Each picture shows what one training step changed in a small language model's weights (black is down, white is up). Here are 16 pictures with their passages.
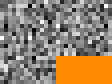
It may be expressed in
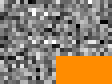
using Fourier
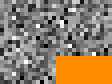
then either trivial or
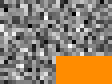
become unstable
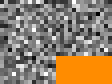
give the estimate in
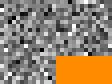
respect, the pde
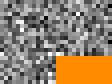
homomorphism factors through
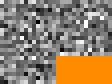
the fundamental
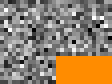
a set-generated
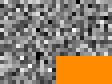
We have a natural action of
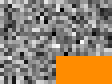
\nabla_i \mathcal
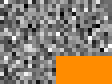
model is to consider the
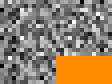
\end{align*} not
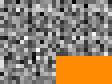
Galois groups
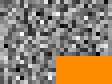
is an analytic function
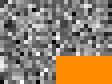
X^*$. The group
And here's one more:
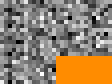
u \int \vert
